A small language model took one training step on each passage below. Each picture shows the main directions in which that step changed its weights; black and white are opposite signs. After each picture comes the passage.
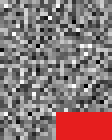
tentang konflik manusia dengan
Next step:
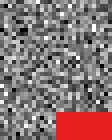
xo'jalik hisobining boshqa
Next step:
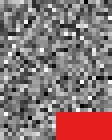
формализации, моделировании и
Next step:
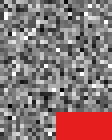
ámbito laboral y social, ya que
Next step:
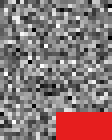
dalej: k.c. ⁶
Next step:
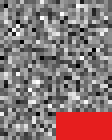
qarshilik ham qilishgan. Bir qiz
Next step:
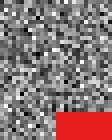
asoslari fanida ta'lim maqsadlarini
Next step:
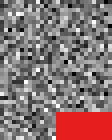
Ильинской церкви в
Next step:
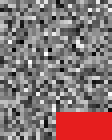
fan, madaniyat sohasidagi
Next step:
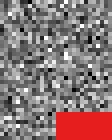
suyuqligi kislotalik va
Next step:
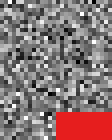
nombreux Scholars partagent
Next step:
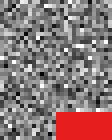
a la Sociedad Antropológica
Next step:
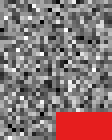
texnologiyalar va axborot texnologiyalari
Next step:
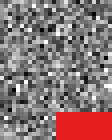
aniq hamda tanqidiy ifodalash
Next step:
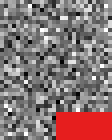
model is confirmed. In the case of
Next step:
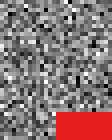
172 estudiantes, cantidad que fue
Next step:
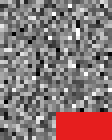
способов его подачи. В основе
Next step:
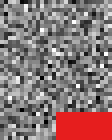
смысле можно говорить о
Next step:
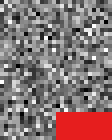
talab etmoqda. Mamlakatda
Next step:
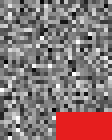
kasb-hunar ta'limi
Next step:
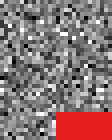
України НМУНДМ – Національний
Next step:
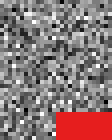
- Chemistry - Geology -
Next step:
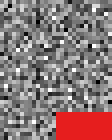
yüz tutsun yine andan
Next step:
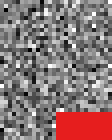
va moliyaviy markazlar, davlat
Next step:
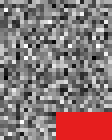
inevitable no sentir la tristeza
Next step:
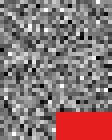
ниет білдірген ислам
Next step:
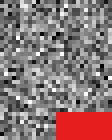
etish va mazmunini yoritish.
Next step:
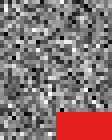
generasi millennial yang akan
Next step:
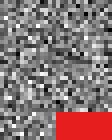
sorgulamaktadır. 4.
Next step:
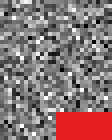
фақатгина сўзлар
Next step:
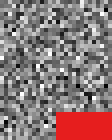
menjelang pembahasan
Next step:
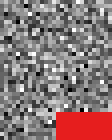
zal echter het woord
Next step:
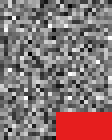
Revisões Data Versão Descrição
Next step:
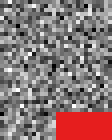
Juventude rural;
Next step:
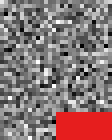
puisi berfungsi sebagai
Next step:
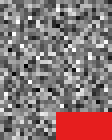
de objetos, prácticas y
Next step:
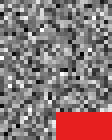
boqadilar. Shunda hamrohlari
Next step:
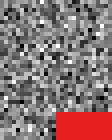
хизмат қилмоқда десак
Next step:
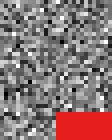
fikirlar, olimlar hayoti.
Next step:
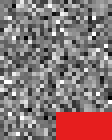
Care in Cancer*, v.
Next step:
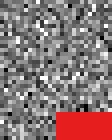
олмасдан туриб, фаол
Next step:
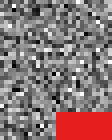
що обумовлює важливість
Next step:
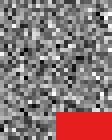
так давно миллионы людей
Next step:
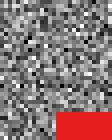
eurocêntrica, não apenas
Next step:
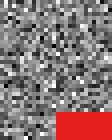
Diese Erkenntnisse flossen
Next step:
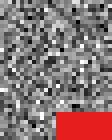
Miguel Alves Ferreira from
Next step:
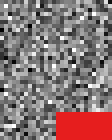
als Inspirationsquelle und
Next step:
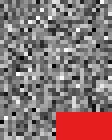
Stirnhirn nur gering oder
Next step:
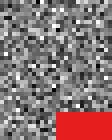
müdahale grubundaki
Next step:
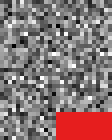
шаҳрида ўтказилган
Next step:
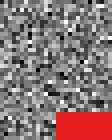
bastante representativos desse
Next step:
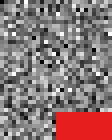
olish, uyni uning adresi
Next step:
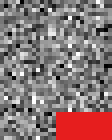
apresentou hipoglicemia em
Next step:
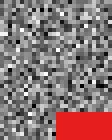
siglo no podría entenderse
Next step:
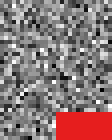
том, что на сегодняшний
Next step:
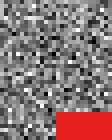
занадто загального коду
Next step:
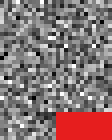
1, аналіз динаміки
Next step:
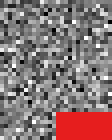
internationale toepasbaarheid
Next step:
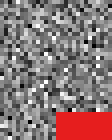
a od jeho obhajcu.
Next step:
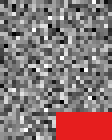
em amianto é escondido por
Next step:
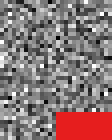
Internetga ulanish narxi
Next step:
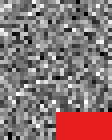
الفهم العلمي
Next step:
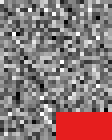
estado emocional materno durante
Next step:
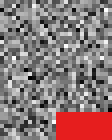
расщелина губы,
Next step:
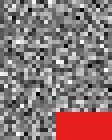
plan de convivencia concreto en el
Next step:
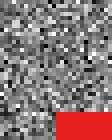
*International Journal of Sports
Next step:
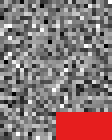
whole; the indicated indicates the
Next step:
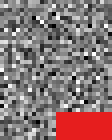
задействован с целью
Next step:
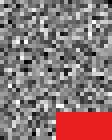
de macroinvertebrados con
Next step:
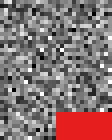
забезпечення національної безпеки
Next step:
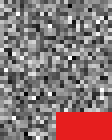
Михайлович – студент
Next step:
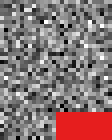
خاصة موسكو
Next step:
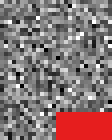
kelgan davr mutloqo
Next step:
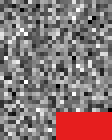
yaratildi va amaliyotga
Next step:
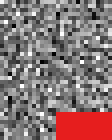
qaraqalpaq dástanlarında
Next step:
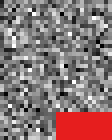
korxonalarini qurib ishga
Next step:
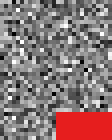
humanidade, e necessariamente por
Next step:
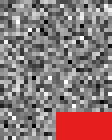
uchun aerotenkadan foydalanish bo'yicha
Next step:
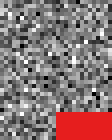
breve revisão de diferentes
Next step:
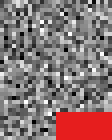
funzionato meno o non ha
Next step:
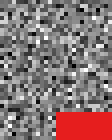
se encuentre en Chicago
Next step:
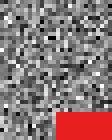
точность результатов измерения
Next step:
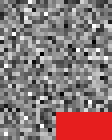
melibatkan responden sebanyak
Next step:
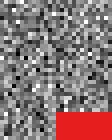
composição do Grupo Focal
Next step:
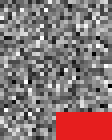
tili jurnalist shaxsining
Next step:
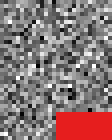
welke de onteigende in verband
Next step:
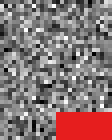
de elegibilidade das mulheres,
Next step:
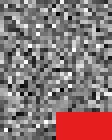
hisoblanadi" deyilgan bo'lsa,
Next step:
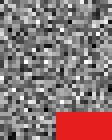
etmaydilar deyishgan,
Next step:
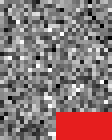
to'lqinsimon naqshlar
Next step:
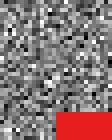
al Uniunii Artiștilor
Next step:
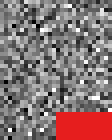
упование на *денежные*
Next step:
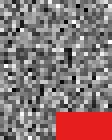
3. Foto dos encontros
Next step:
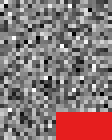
deyish mumkin. Kuchlanganligi E
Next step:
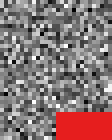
lassen sich in die Plattformen
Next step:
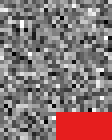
Oʻzbekiston Respublikasida xizmatlar
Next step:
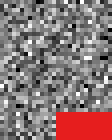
Surname Zhaowu and
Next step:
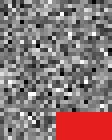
dreewell dapat diartikan dengan
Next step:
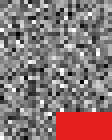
falsafa doktori, (PhD),
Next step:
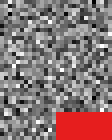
semakin besar juga pengaruh
